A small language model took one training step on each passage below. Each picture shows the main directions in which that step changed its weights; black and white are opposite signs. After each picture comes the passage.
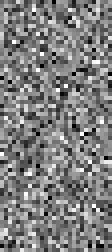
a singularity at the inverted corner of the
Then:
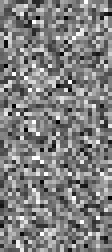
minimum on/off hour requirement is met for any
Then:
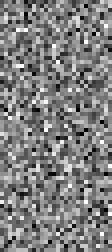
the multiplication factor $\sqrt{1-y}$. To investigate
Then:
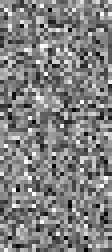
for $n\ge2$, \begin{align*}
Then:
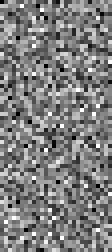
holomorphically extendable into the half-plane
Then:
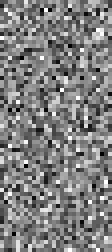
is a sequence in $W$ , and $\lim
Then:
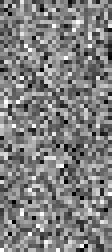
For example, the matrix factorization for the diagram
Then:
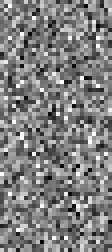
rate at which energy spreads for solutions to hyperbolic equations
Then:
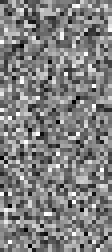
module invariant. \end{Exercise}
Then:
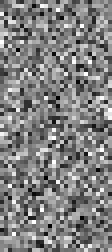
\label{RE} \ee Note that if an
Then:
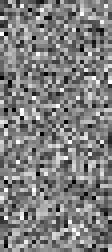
discuss their various connections. Although the first problem follows
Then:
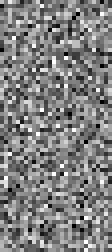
an algebra automorphism of the Hopf algebra $\V$, we know
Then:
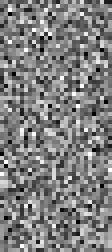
its $k$th derivative. Our purpose is to
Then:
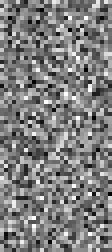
that\qss\vspace{3pt} \[
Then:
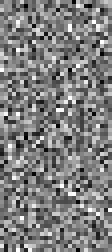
each $v_j^{(i)}$ has a unit
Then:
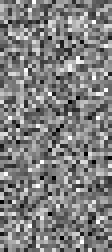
(ap)^{-1}. \end{equation} This upper
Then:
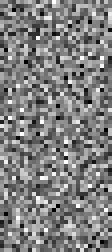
be denoted by $R$ when needed). Assume that on
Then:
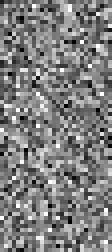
k, 1\leq j,k\leq n}
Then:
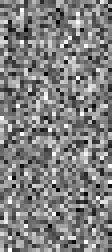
\newblock Space-time finite element approximation of the
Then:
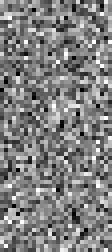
given by \[ \left[\: \mathord{
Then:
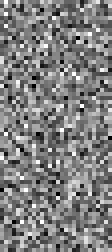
2008} \keywords{Near-embedding, singular
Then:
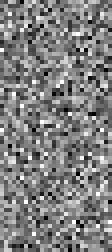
$V$. Let $x\in V$ with
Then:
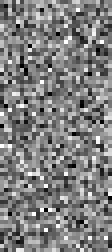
action on a given fiber: \begin{theorem} For
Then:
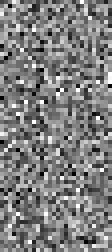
conditioned to cross over arbitrarily high levels. To be
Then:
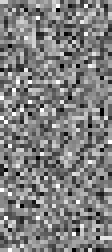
larger than those in $v^{i+1}$ for
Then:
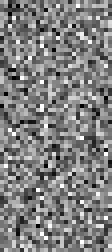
also thank Tim Carlson and Kurt
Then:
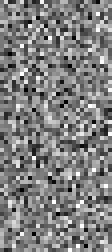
$r\times n$ generator matrix $G$ over
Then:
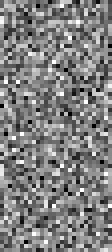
of CPA Lyapunov functions, under the constraints
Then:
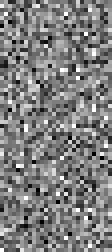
P]} \ \bullet \int_{G /\Gamma
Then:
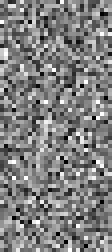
map $\alpha : X \rightarrow Y$ such that
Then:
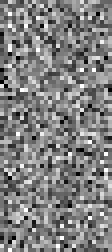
$r\leq 7$ and $d\leq
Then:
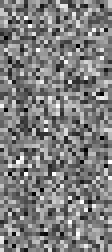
HH, Differantial Geometry,
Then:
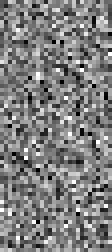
\leq \tau\leq t}\vert
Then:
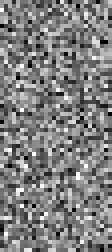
$\hat{c}$ are given by their mass densities
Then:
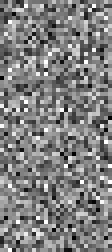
with Particular Regard to Bidegreed
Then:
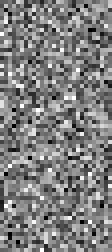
the complex Bessel functions of the first and second
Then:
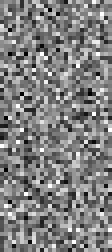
if $d\geq 5$ and the abelian surface does
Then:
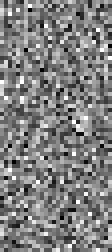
The right regular representation of semigroups plays an important role in
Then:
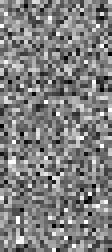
two possibilities: \begin{enumerate}[(i)]
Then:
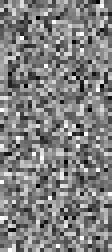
vertex from $V(G)\setminus \{u\}$.
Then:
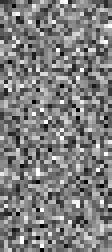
{1}_A$. Since then, the
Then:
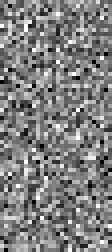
$L_\lambda|_K$ contains a unique copy of
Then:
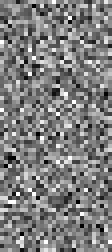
\\ (b) Regarding the asymptotics of
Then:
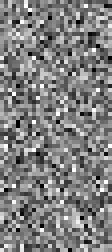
Kausik Das, Arun Sardar
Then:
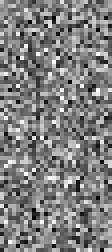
(\ref{eqdif}) amounts to solve the
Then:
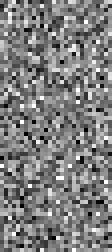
in \cite{TCY2012}. We state it
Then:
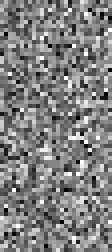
is still a strong limit after forcing with
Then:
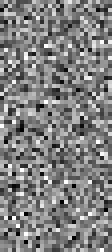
touch themselves and each other many times, but there
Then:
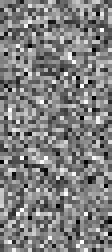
of $2$-simplices. We have the
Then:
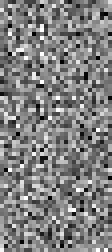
$\mathcal{S}$, i.e., the interior of
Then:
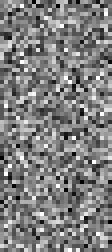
by 3, because for these values of $r$ the
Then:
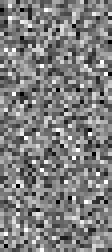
constitu\'ees d'un objet
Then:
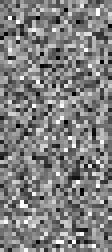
from \eqref{ziazbj}. Furthermore,
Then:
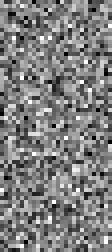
implies that $\Xi(s,V)$ is regular and
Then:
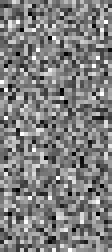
\begin{itemize} \item{} $C$ satisfies
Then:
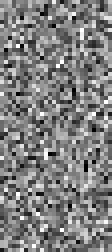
g$-valued differential form. On the other hand given a
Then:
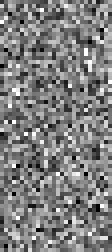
have a stronger cancellation property: 1.5.
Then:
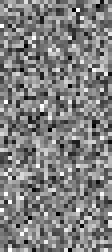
the previous sections to define collocation schemes which include both
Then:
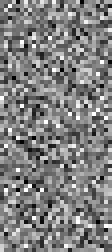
the potential cost to consumers in terms of energy,
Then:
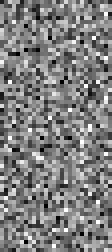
needing to leave $D^g$, as can
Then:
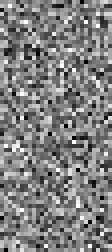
in \cite[Question 2]{robal}.
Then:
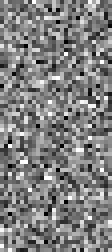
bounds ($\Rop$) that we have obtained for each of
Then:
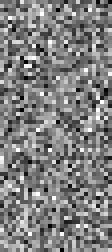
\textbf{Analytic Bound:} \[
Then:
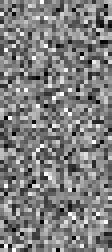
negative solution to the Kadison-Singer problem.
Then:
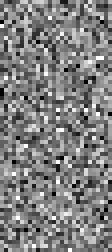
off the ground. Who else can summarize
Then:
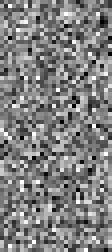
& -R-Q \end{bmatrix}\right)$$
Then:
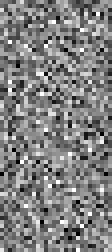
of $u$. Uniqueness results of this type have
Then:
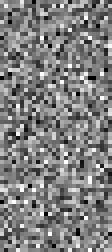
with no connected subsets with at least two elements. At the
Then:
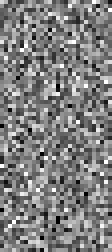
the pull-backs of the transition maps of the bundle
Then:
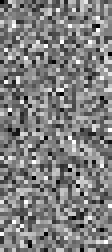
representation. These work captivated the attention of many
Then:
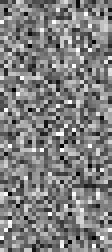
of particles trajectories for flows in a generic geometry. The principal
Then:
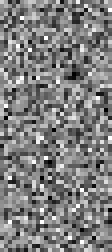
we define the Lie bracket of theses vector fields by
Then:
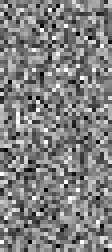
called \textit{accessibly embedded} if it
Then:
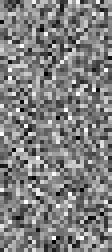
by modifying the real numbers $\epsilon$ and
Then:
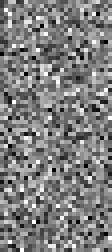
and in-degree $k$ fixed in
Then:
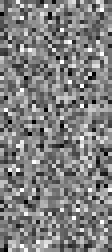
% resolve several critical questions to tailor
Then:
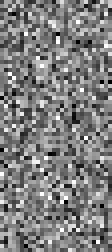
as the conservation laws. Furthermore, we observe in the numerical
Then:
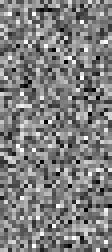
any abelian variety (over $\bC$) is
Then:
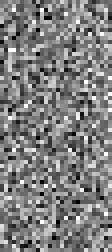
can be written in terms of the solution of the following linear
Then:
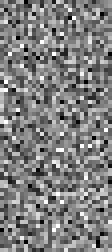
a one-sided neighborhood on the $\mathcal W$-side
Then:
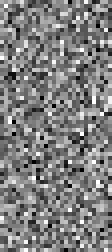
motion of the fluid and the magnetic field interact strongly with
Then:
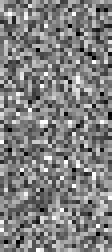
right faithful module and the bimodule
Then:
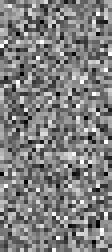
\end{lemma} \proof: It follows from easy
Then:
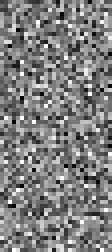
graph polynomials, their roots have attracted considerable attention.
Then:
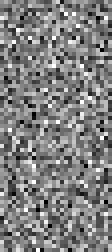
readiness, their ethical considerations may
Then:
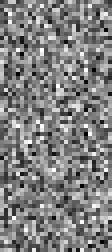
and $\hat \mu$ the corresponding $\hat
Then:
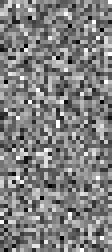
proof of Theorem 4, expanding Wu's arguments to
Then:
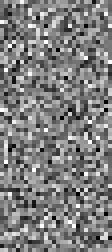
E}$-module with dimension $2r$ as a
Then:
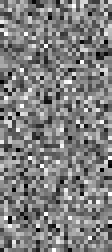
dimensions are uniformly bounded.\par Denote by ${\rm
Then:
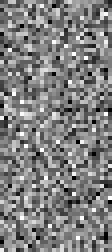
$\mc{W} \otimes k^s$
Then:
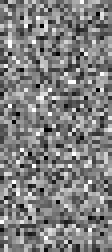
$ \mathcal{T} $ and an
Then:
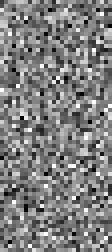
proof is complete. \end{proof}
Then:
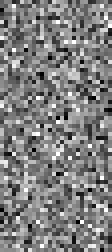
statement, we let $E$ consist of exactly
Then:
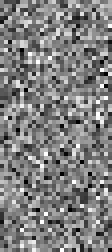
Mal'cev completion of $\Gamma$. Since
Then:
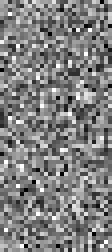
when only its squared norm is used. The same change
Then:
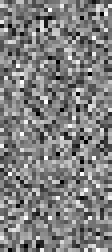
up to non-zero elements in $K$. Define
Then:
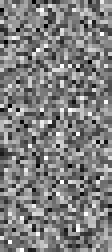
shrink by addition or deletion of monomers
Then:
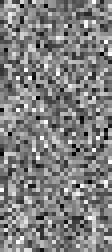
induction, it follows from Lemmas 2 and 3 that the
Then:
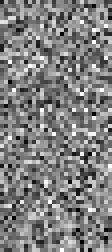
initially black nodes of $G$. The set of final
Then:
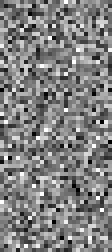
\begin{lemma} \label{L42} Let
